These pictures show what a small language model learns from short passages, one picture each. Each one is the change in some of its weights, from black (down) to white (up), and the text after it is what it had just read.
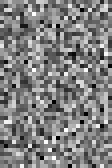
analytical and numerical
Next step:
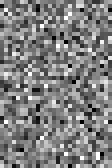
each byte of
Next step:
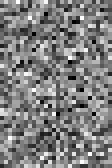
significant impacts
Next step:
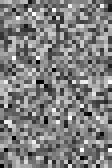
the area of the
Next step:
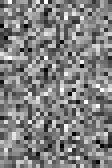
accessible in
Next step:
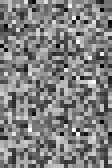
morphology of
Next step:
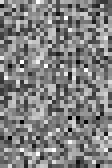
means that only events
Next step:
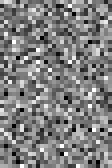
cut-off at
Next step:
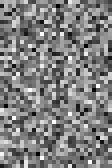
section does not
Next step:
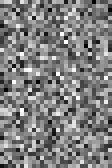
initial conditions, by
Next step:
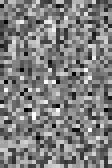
allows us to determine
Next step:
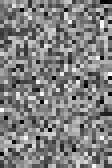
transient position.
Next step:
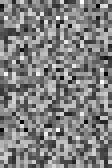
substrate with a
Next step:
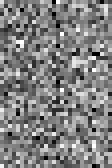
(ii) For
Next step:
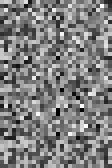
the above formula
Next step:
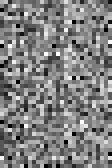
Phys. Lett.
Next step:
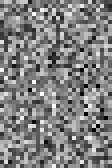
the process between two
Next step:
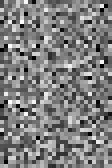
EIA peak
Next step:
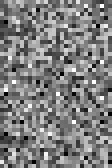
symmetry are possible.
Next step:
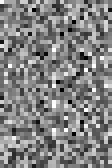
for designing and
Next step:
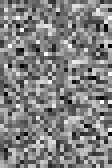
Mc. For
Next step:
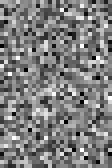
atom adapts to
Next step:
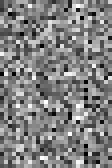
U chains and
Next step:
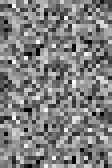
performance estimates for various
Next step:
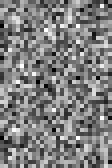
this is the value
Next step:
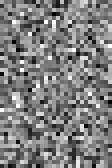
is grateful
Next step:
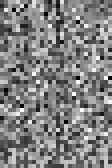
made arbitrary large.
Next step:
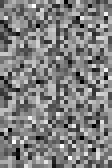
must typically
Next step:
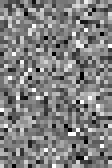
The history
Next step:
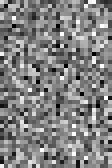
(which is the
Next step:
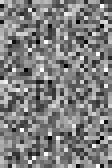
to prove the
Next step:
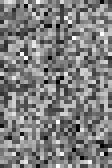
shown as solid
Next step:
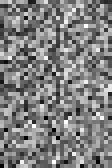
processes in the
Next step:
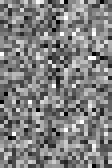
(see however
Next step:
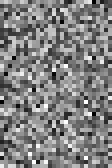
influence the
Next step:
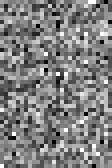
points (see
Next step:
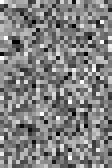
after gave
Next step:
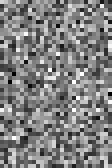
to a curve describe
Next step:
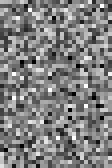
the ZCG
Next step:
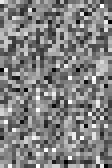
to a 1
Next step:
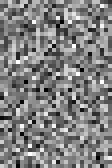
small, respectively in
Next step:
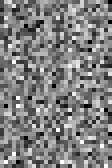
Apart from the
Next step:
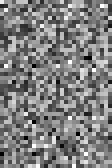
all of the last
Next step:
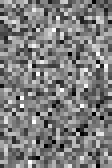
cosmic string
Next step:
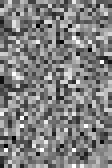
it is possible that
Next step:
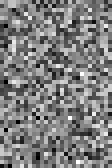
electrons can be
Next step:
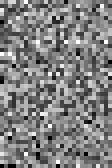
them we first check
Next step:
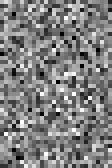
more massive and
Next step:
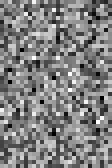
off axis, this
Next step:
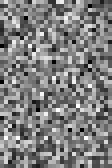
due to quantum effects
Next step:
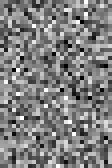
The $\rm
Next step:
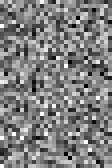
right panel;
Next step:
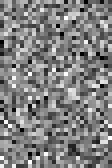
evolved and still
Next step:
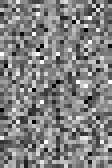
group voting
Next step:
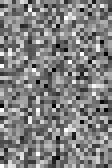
and the number of
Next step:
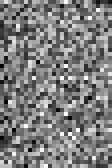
dimensionless parameter
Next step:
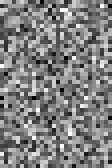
all the energy is
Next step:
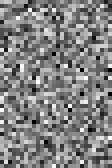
the region where
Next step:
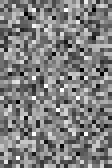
The gauge coupling constant
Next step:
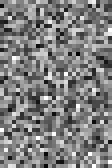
method has been proposed
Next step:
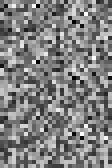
increases. This
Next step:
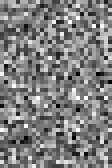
respectively. We show
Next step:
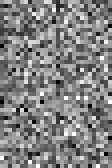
conforming our
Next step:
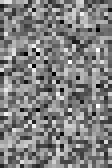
described in the
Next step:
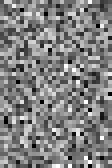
assumed distances.
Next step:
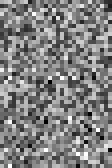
the states of
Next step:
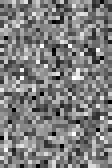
detailed study on this
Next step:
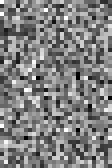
that there does not
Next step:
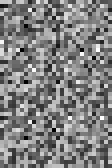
in the physical
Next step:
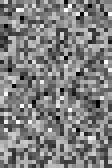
discretization of
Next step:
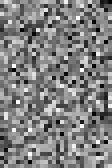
improper states.
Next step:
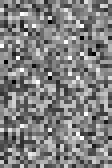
Convert each sample
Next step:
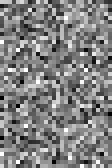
in which either the
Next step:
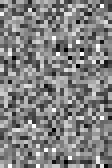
to the system
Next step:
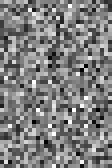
the ratio between the
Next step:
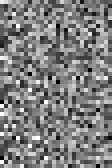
angular momentum to the
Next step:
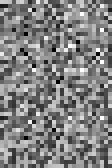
in the present
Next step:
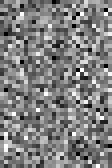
{\bf Figure
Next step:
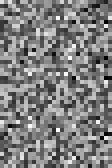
simulations, deviations
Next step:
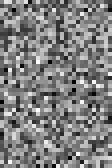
given the lack
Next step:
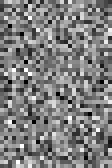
current experimental studies of
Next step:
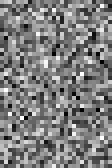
the fixed source code
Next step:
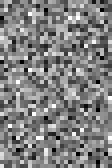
finds an effective
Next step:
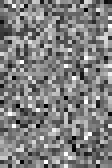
reference value $\tilde
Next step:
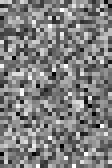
all graphs the
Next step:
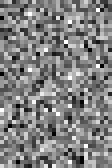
time periods,
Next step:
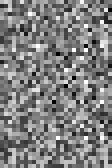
class AI, with
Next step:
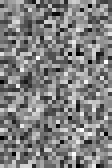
is associated with a
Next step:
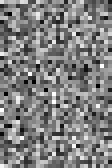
also explain
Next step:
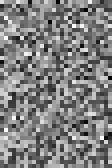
to power entire analysis
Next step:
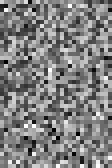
formula of the
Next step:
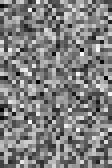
in the unit cell
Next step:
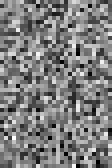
is nearly
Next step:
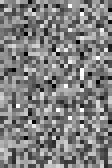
of the recent paper
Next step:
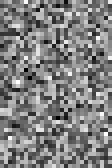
can consider the two
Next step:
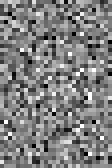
conduct common
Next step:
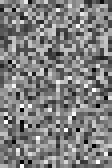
objective of our
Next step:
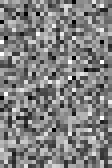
Way disk
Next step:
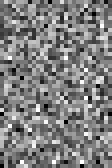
probability distribution induced
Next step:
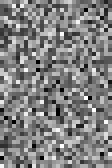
diffusion velocity into
